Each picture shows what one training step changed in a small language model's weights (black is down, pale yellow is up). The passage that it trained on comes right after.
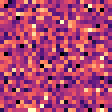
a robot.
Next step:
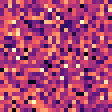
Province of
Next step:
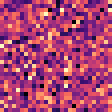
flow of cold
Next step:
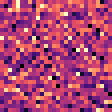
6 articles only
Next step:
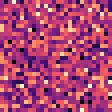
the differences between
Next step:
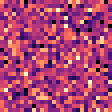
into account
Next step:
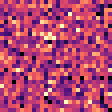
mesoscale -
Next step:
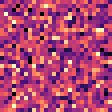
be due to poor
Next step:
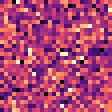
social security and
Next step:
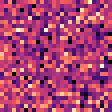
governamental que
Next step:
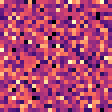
by dividing the
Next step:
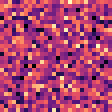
experience of the
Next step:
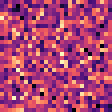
crónicas no
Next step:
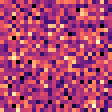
que el hecho
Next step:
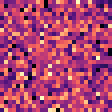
we show that for
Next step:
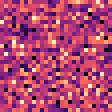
according to the
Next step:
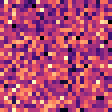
promedio de
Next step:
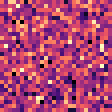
nestas obras
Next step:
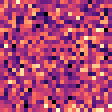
analysis in qualitative
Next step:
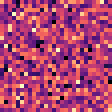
in relation to
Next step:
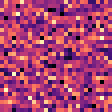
a vision,
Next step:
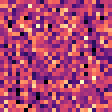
The degree of
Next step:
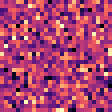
artist J.
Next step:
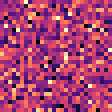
travers un
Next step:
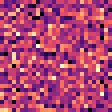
la.. que el
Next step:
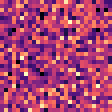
reporting ecc.
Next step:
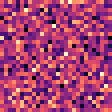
of the lung
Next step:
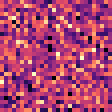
pattern in the
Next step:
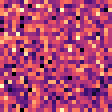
exterior do
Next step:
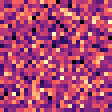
(Figure 2b,
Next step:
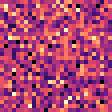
que reclama
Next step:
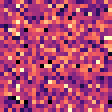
sentimento do
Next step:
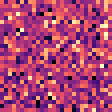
vezi sa
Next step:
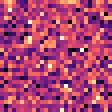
other words,
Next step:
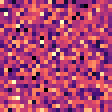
for the higher
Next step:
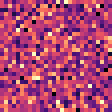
: Çox
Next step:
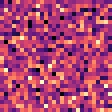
her different project such
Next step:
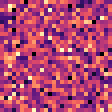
other therapies
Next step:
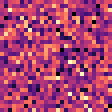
ma’lum bir
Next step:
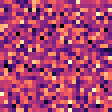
caused by
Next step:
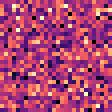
concerned quality
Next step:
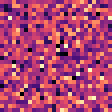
consumers who have
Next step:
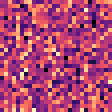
The process of formation
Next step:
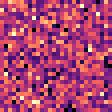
niet tot
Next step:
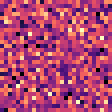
“creating a
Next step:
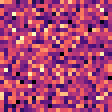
de manera que
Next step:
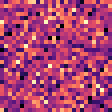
shrubs and
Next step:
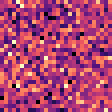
concept that
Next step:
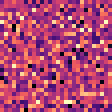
vehicles and
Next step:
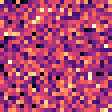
3 Tour to the
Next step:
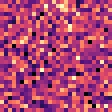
read long
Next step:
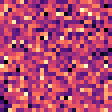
primeiro a
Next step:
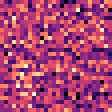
a general score
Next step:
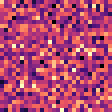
Sariq –
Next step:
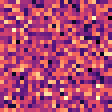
rules of
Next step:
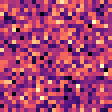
yet deeper
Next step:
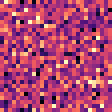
xvi. -
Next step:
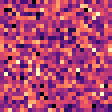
v rámci
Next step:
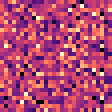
information systems and
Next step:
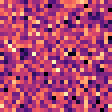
segments, which
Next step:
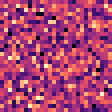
umaayon sa
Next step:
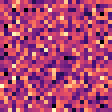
such terms as
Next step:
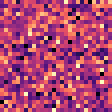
"development of
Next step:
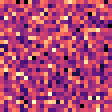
overall mass on
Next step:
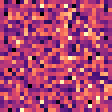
the instruments
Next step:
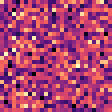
in each specific test
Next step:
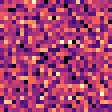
applying to
